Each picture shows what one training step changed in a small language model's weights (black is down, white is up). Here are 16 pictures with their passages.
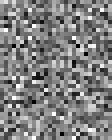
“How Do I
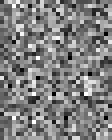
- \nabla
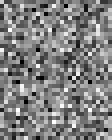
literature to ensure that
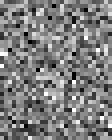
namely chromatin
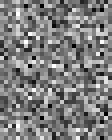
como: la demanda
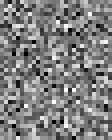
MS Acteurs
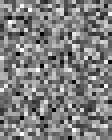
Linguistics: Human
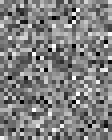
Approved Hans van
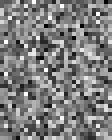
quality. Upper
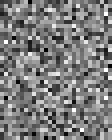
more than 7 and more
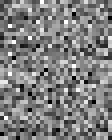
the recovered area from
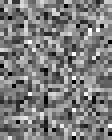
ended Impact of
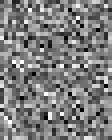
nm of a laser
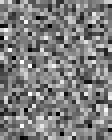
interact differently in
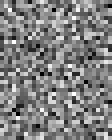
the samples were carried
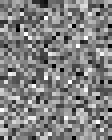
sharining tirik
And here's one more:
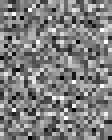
the scope of this
